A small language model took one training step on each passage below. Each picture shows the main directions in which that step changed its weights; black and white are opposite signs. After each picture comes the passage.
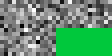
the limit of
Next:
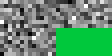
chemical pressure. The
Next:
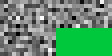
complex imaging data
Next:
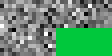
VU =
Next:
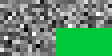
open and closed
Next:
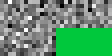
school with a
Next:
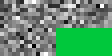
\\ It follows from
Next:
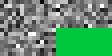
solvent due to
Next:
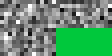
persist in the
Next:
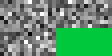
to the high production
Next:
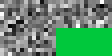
are free carriers
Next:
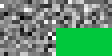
evoked by
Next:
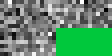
can be neglected
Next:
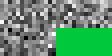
implications for
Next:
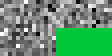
Thus all available data
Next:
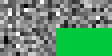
extraction, other
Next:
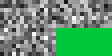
framework of our
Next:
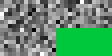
were observed by
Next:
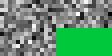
The WT +
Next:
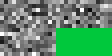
the members are
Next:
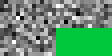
both students and
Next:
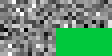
event yields gives
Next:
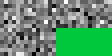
composing on average
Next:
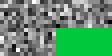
predicted in the
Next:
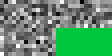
the outcomes of
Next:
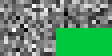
that the exactly
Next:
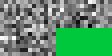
when required,
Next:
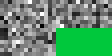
to be produced and
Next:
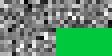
react with the
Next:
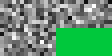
age was at
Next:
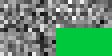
with greater risk of
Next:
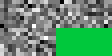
the posttest
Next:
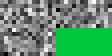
in the potential.
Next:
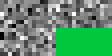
there are no
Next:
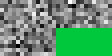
of the project's
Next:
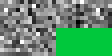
(c) size
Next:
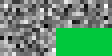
shown in Figure
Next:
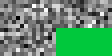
that applies various
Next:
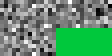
shown that the
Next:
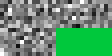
obtained from the action
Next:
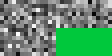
the absence of
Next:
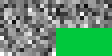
set in Eq.
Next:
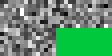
studies. The
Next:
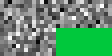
permission from
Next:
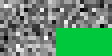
architecture, so this
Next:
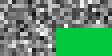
of Hong
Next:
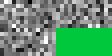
when diagnosing
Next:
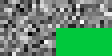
thus suppressing
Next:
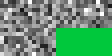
in pig
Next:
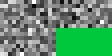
by measuring
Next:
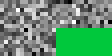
is a joint
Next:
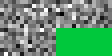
that it does not
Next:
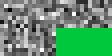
reduced density matrix obtained
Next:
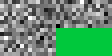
undergo a
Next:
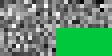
arising from a
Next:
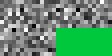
leaving the
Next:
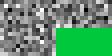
given in Table
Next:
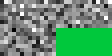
\qquad {\rm
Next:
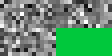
GCs in
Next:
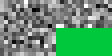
Phys. Rev.
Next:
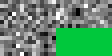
a foreign
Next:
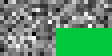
the use of
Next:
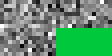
Fig. 3
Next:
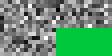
the rector of
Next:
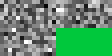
all, the
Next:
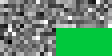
regions. Figure
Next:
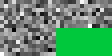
with the same direction
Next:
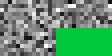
of a charged
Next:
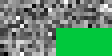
that can be
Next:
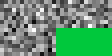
period loss and the
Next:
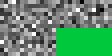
the haptic
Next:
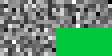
patterns before and after
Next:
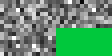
is the maximum
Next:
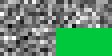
data are available,
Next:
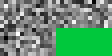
with charges,
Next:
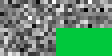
plots below,
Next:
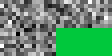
qubit Ising
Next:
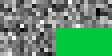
seen that more than
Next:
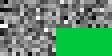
atoms are no
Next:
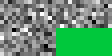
for the tail
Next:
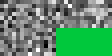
a given magnitude.
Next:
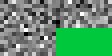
and any data processing
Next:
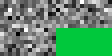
performed *ex
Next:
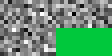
for the case of
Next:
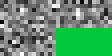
entry 8 and
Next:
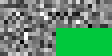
financial inclusion for
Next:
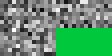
calculated for the
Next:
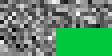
a sequence of
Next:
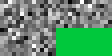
use by 30%
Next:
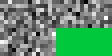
of additional contributions in
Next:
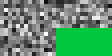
energy into the
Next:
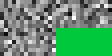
fruit and
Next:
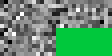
particles. Both
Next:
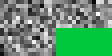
in Figures
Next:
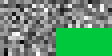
an interesting problem,
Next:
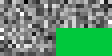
sizes of
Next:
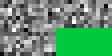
implemented in the
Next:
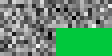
claims of
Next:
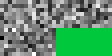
of excellence
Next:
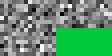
found a significant influence
